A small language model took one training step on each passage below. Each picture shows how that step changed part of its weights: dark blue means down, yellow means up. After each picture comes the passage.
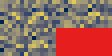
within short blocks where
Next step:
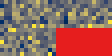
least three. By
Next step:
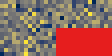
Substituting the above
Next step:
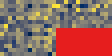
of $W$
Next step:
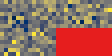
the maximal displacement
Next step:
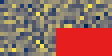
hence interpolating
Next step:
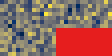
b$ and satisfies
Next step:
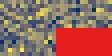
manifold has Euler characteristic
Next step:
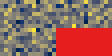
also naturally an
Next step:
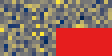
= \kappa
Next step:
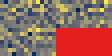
small, we denote
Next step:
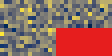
the true gradient is
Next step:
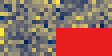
(It is defined
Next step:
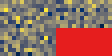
Then, since
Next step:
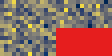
Now consider the following
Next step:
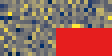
{\rm dim
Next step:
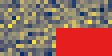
strictly monotonously increasing
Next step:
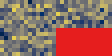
the KL
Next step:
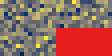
radial lines,
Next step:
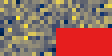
definite), o
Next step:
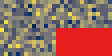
therefore because of the
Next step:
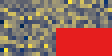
in modeling complex
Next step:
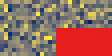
average process of order
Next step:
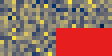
Then the first equation
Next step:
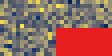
lemma is a slight
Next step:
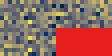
(= \partial
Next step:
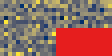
on the Morse
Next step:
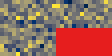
background of Monte
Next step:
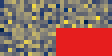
1$. We first
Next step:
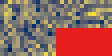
natural quantization.
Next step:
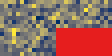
+\infty \] provided
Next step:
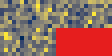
then we set
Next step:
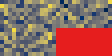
observation is that if
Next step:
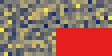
case of fixed
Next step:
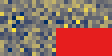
the various columns.}
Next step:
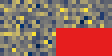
global exploration
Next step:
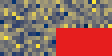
to periodic solutions,
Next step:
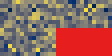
blocks by the vector
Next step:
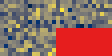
dimension $3$,
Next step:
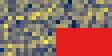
of instabilities,
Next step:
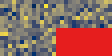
in the latter equation
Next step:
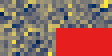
state our result for
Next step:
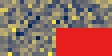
for details. Thus
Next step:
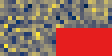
of $\beta $
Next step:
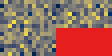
sheds no light
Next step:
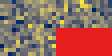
is organized as
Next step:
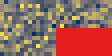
of Mathematics,
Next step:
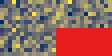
appendix. We
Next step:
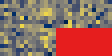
is Brody
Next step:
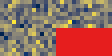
do us no
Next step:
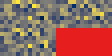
functional space describing
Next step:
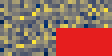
backward branches
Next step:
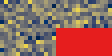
a global minimizer
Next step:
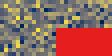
the same component as
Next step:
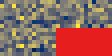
times for power line
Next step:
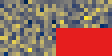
gives important geometric
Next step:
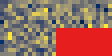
over finite fields},
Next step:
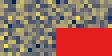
spatial Jacobian of every
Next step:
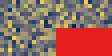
fact the maximum value
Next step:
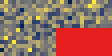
paper, available at
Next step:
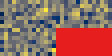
non-negative solution
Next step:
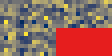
proceed in the
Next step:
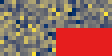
We fix an arbitrary
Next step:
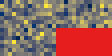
group-valued functor
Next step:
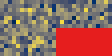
embedded disks in
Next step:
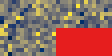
as a complement of
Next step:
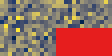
of the proportion
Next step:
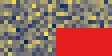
(New York),
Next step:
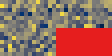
In this case the
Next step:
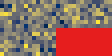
Lemma 4.2
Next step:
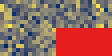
theoritical basis
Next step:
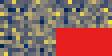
and P.
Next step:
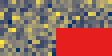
the following. We
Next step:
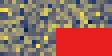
practical applications, lead
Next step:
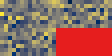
the volume of the
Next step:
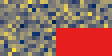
equal to the total
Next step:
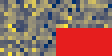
now see what
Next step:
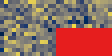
an extension of classical
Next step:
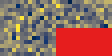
Dehn twisted is added
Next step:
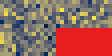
to show that,
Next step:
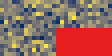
write as just
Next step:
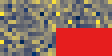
(ii) the
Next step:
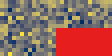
the sign of
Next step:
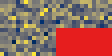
that must be
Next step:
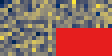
de corps de
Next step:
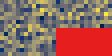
fait est
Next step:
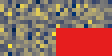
determination of the
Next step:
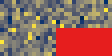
complex. Let
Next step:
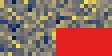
similar to those of
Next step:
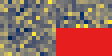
\en So,
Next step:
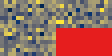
this respect we
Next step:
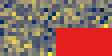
that the same
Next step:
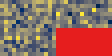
we give a new
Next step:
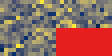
as one travels
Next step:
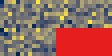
r$, then
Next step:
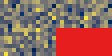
estimator and a new
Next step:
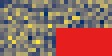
the same deduction
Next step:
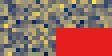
results of intermediate
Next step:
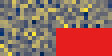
transformation arrows according to
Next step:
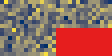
one way. We
